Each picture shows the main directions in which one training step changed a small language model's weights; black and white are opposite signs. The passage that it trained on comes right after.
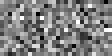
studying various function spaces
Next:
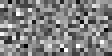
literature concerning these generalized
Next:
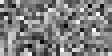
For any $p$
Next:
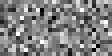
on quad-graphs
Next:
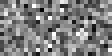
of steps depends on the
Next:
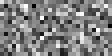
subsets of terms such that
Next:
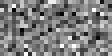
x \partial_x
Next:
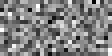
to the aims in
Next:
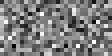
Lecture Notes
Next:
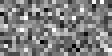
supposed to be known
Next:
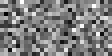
needed to implement
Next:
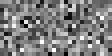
$0$ otherwise.
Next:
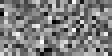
has completed the canonical
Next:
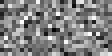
is a table of upper
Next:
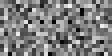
the same distance from
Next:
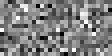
no nontrivial invariant subalgebras
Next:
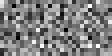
the Frobenius norm. Let
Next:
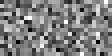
exists a fixed point
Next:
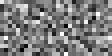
is summable,
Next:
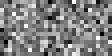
the limit function \[
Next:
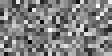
the equivalence class of
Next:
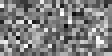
usual approach based on
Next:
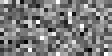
of $\mu'$ consists
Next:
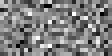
By remarking that for
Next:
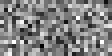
we denote the completion space
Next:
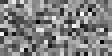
} \author{
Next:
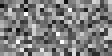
will impose the unital
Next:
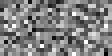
component $Y'\subset
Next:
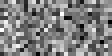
to the equality constraint.
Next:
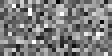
d_1 \cdot
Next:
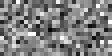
has the following geometric
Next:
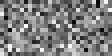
the properties listed in
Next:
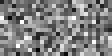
simple roots belonging to
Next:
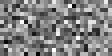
minimality we then may
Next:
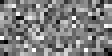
Let us define the function
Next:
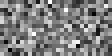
drawback that they cannot
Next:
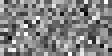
and $X$, satisfied
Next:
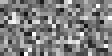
} which penalizes the
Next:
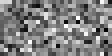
be half of that of
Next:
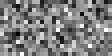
the following notations:
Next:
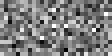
its local version by
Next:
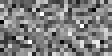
x \right),x
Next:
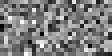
the primes of bad
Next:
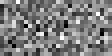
$\ell$ is a
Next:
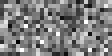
matrix of $\phi$
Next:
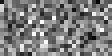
some observations on this problem
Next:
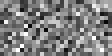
same combinatorics in all
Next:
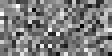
the proof of Lemma
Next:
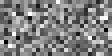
their definition. Thus,
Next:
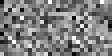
set can be represented as
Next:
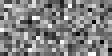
of the theorem.
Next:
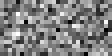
satisfies the following problem:
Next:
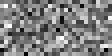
the integrals as series explicitly
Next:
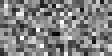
to excluded
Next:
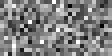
\varepsilon < 1.$$
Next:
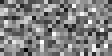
z) \in
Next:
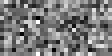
of the integral mapping
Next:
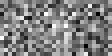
Therefore $p$ is
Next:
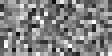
of the interval, the
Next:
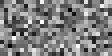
any field of characteristic
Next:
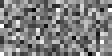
using predicted density}
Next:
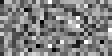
critical density and the
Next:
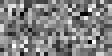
\Omega$. Furthermore,
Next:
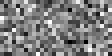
whose interiors are
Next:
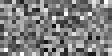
due to the learning rate
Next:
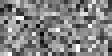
metric on $N$
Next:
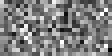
then use the second and
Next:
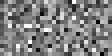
the latter ensuring
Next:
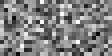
any $v\in
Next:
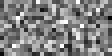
CG approach, see
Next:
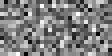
problem and describes the
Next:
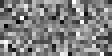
holds, as well as
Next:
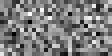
,q)$ denote the
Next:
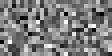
in the order of
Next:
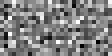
is required), respectively.
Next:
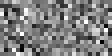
field. In Fig.
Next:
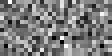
one by one.
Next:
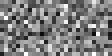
with the vertex at the
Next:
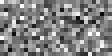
notation on Lie color algebras
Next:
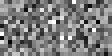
the individual would not
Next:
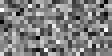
To finish the proof,
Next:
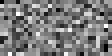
We recall the coefficients of
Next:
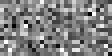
$i$. For case
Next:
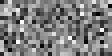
-\xi \left(
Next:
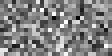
to as the {\it
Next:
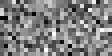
the key fold
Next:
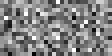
only satisfying configuration consists in
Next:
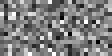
vertices, respectively. A
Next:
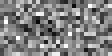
expect other definitions of
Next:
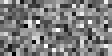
of $\sigma$,
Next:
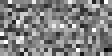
may attempt to
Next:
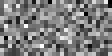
a monomial and let
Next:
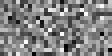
and by the Index
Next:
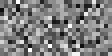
the compact classical Lie
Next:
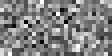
$N$ with covering
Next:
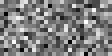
able to simplify several of
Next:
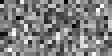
The special linear Lie algebra
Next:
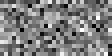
vector states that are written
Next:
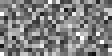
a proof for the
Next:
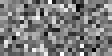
uniformly bounded, real functions
